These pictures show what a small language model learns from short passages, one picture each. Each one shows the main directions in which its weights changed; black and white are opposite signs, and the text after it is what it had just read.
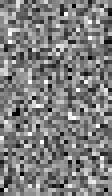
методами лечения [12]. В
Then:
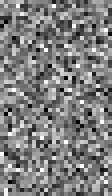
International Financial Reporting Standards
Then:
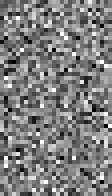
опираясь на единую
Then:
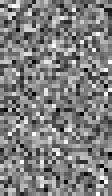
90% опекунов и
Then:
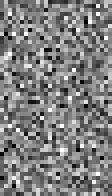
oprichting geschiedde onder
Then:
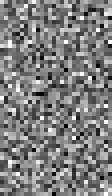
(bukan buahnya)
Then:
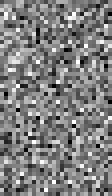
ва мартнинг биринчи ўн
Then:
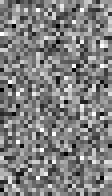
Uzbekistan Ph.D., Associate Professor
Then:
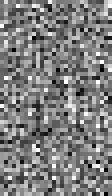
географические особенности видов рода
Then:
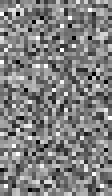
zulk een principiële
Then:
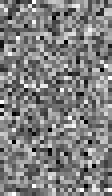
диаграмму изменения
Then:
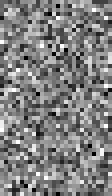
criaturas vivas. Falar da
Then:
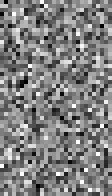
para a prática pedagógica no contexto da
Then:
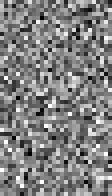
boshqaruv tizimlarining elementlari va
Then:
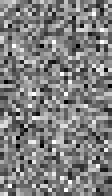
2001). Ainsi, dans le management
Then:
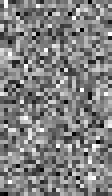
korxonalar va mikrofirmalar
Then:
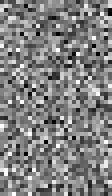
McMorris, T.
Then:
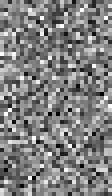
tili va madaniyatidan dars beruvchi
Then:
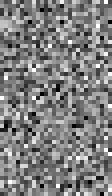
în mediul lioprotector a
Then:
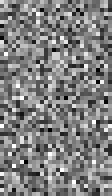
invierte la ontología del trabajo.
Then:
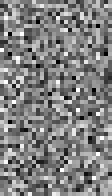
Editorial Antonio Ozai da
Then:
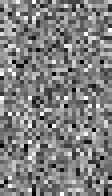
Sh. A. Kurbonovlar
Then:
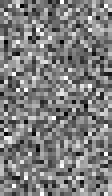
méthode des différences
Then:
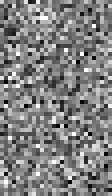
article investigates the effect of seed
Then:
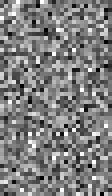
може призвести до стану
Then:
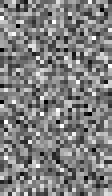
mulchalash, idizdan
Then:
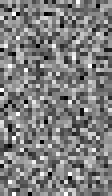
a partir de 1996 e começam
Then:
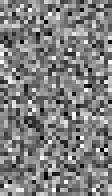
nécessaire de les combiner pour
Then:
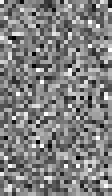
of crude fiber.
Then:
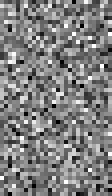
Investigación Paisaje Cultural y
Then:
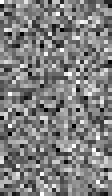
Normatov, U.
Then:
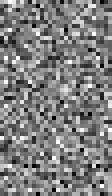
знаннями з інформатики,
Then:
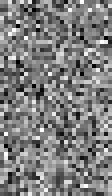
цитокины способны
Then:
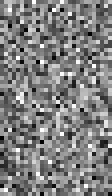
Tungsten Işıklandırması
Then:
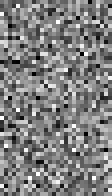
al. // Astronomy &
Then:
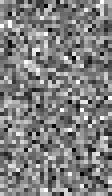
nemen. Quickscan
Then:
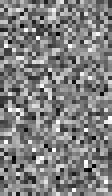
especializada en una función
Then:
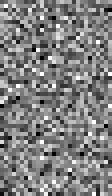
adabiyoti kafedrasida dotsent vazifasida
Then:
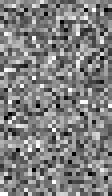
Республики Казахстан
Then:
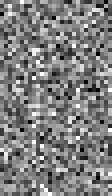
⁷ Ўзбекистон Республикасининг
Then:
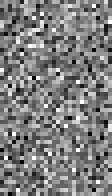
Anita Mösl (071
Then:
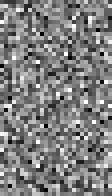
modernos, de planaridade, espaço
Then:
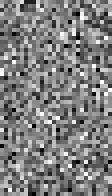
ahora no ha sido más que la
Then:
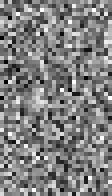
*Актуальные вопросы науки и
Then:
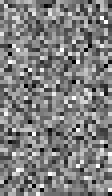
Visible Human Male
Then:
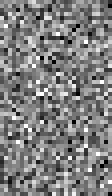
chuqur joy egallashga
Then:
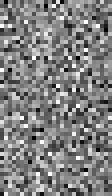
cibernética. A criação
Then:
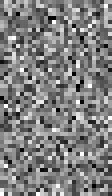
Project B Investing f
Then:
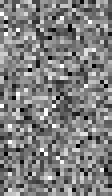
Первые ГМ продукты
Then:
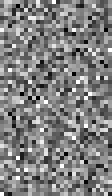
(KLP und SHP),
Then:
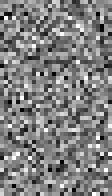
Xolbekov Abdug‘ani
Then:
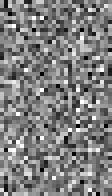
dentro de las múltiples
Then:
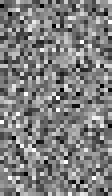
moliyaviy va boshqa turdagi xavflarni
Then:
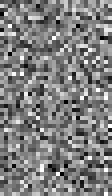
Ghalia Indonesia, 2005), h.
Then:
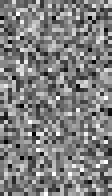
Levine GN, Bates
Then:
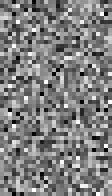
создавать викторины с
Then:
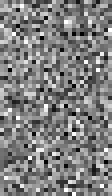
geralmente envolve o paciente nadando
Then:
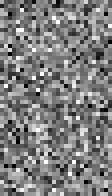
a síndrome de Eagle
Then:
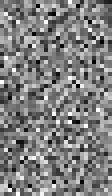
kullanıma sunma görevi de
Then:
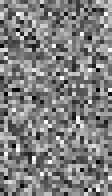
va harflar oralarida gul
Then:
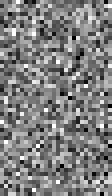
tomonidan anglashda qiyinchiliklarga
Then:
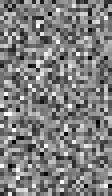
dastlabki xayrli
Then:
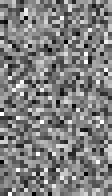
coleta de dados, na seleção
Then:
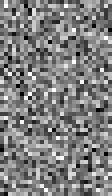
KUHN, em sua obra
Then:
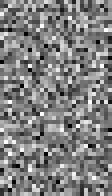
familiar, estrato social,
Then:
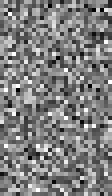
zarurligini tushunish mavjud, biroq aniq
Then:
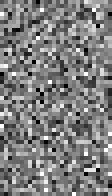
В СРЕДНЕЙ
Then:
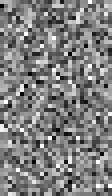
Patienten beobachten,
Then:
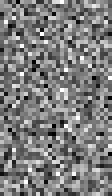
consiste na ativação do uso do
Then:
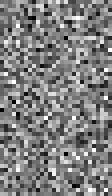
ko‘rsatish sifatini oshirish
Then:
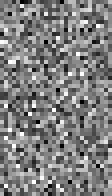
ini haruslah dilanjutkan dengan
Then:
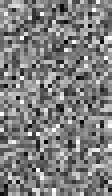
курса, выявление
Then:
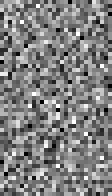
de Jati, donde no se
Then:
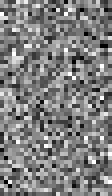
только процессов государственного управления. В
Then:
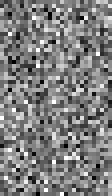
formă de transmitere a
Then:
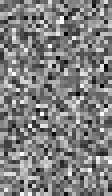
défenseurs vietnamiens
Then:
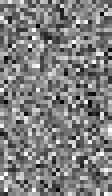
the storage, sharing,
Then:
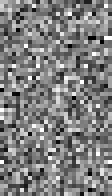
ҳуқуқига эга.
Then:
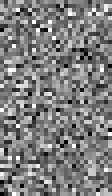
ватанга муҳаббат,
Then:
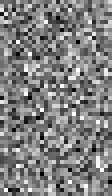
des individus ligneux à
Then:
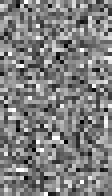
qilganda, eng avvalo, uning
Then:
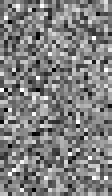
highlight also the reduction of
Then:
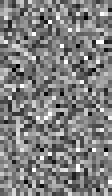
quin és el recorregut
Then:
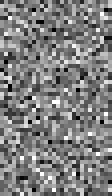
Крысин Л. П.
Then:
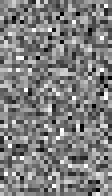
направленных на повышение качества
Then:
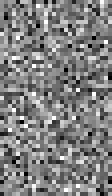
a model specimen of Asiatic
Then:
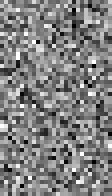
júdı jas taraw bolıp
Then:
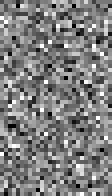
Financial Reporting Standards
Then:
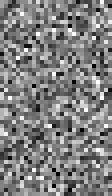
Интернациональный фонд
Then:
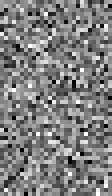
que o momento em que o Brasil
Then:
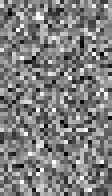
yang dihitung setiap
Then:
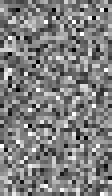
e privadas da rede de ensino
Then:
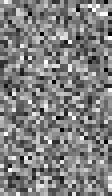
ishlab chiqarishni texnik va texnologik jihatdan
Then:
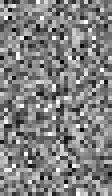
como: excesso de peso e
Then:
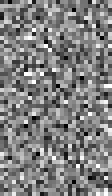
Caribe. Vol 3,
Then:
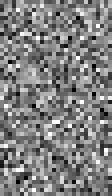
alınmasıdır. Bu proqram
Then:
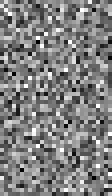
en su responsabilidad compartida y social. A
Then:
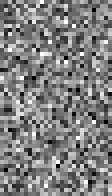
tanlov va xalqaro olimpiadalar
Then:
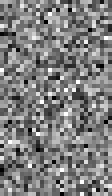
M. Essai sur les
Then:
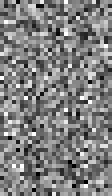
external nitrogen
